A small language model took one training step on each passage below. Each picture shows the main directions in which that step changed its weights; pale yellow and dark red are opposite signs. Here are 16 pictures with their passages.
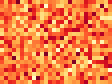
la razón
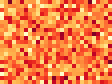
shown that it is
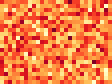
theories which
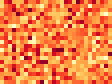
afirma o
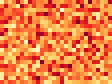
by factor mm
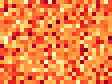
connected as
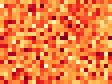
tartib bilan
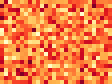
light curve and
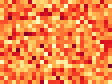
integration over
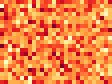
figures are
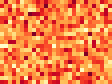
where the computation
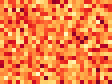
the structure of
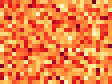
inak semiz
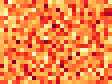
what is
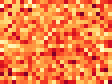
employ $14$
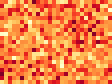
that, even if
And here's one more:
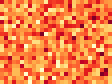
na realidade das
